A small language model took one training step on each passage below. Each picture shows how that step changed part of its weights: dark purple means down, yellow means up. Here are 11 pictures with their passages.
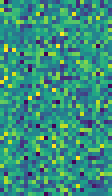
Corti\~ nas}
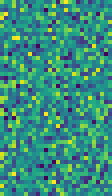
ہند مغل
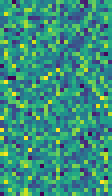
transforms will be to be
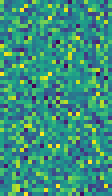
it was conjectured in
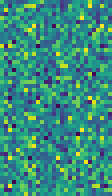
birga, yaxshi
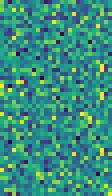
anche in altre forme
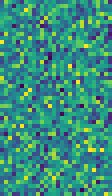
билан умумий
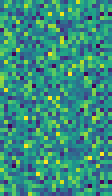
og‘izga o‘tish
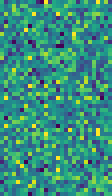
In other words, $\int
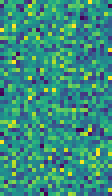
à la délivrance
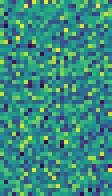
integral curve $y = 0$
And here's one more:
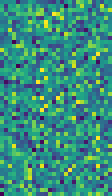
$X$, we have the equivalence of
